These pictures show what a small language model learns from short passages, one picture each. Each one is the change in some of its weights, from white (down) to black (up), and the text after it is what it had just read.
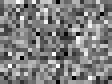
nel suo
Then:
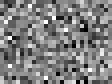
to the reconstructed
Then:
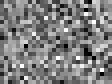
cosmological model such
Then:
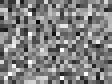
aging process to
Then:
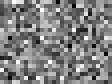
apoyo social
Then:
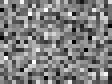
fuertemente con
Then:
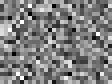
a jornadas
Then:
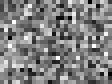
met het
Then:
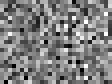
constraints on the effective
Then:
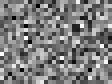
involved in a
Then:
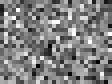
que se pode
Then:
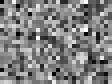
ham ba'zi
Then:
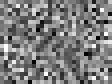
unlikely that
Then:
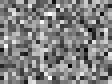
up to higher charge
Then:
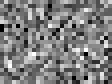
condense into
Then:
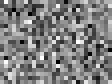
caso moral
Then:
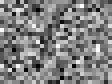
do CMRJ
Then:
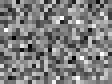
Theoretical Physics
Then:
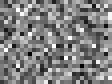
the first time the
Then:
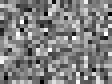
free space.
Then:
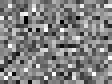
from the following
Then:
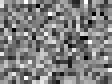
position. Such a
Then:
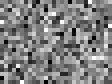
red variables of
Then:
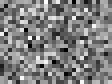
entegre bir
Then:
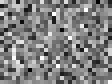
foydalanish 129
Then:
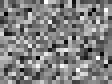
edge shown in red
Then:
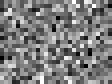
In Section 4,
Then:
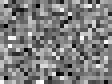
form cannot be completely
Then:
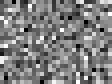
the field. We
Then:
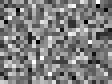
il 5 o il
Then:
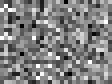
să fim în
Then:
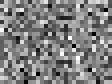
orbit} of the
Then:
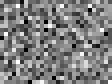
one would need rather
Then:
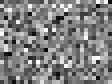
An easier approach
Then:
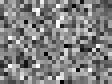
их в
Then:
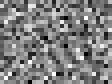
the model to
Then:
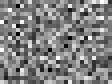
da poesia
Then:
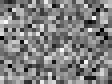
the assumption that all
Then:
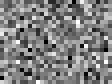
boundary conditions. The
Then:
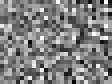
hal qiluvchi
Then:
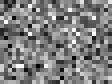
CP, the
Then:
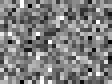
of precursor
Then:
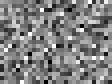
the group of
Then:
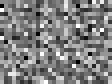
may be not at
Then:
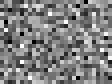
and achieve similar increase
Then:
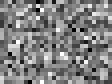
all time steps for
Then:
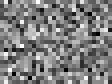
somut bir
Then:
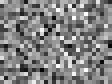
ва сувли
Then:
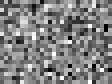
Orta Asiya
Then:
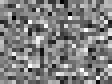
new insights
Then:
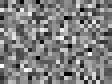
заказ и
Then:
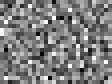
to the models.
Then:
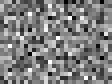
each reconstruction.}
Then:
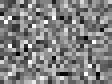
to the above of
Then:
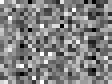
Kredit risklarini
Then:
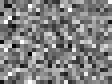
most sensitive to the
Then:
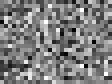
et al.}
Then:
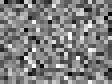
mit theoretischen
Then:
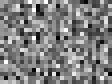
se encontra faz
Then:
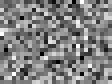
axis. The
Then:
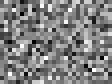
above scalings and
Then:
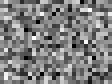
unification theories are
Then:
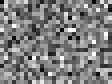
where $m$
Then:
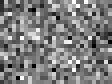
va shakl,
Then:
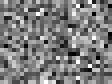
Here, we consider
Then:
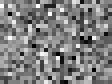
et leurs
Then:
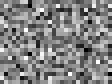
arbiter all
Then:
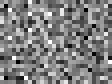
Orienta sobre
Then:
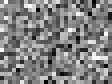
of the $bX
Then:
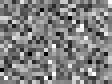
mechanically the physics
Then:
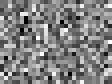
with the following set
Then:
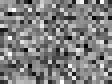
Support} There
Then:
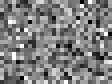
no Brasil. O
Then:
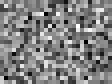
owners of
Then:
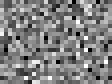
momentum equation. The
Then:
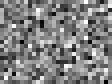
two likelihoods
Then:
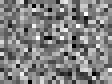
we are able to
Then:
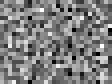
antes de
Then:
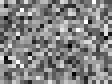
these experiments were carried
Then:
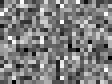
polarized parton
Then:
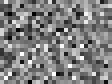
the simulation results and
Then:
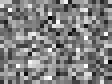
matter halo. The
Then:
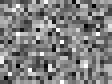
planet. Thus they
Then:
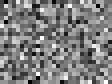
%- sat
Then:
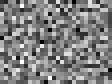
viável e
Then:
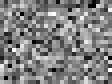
Role and
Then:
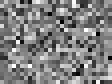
Gender ist ein
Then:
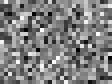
and gluons and
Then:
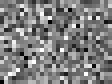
capacity to reject
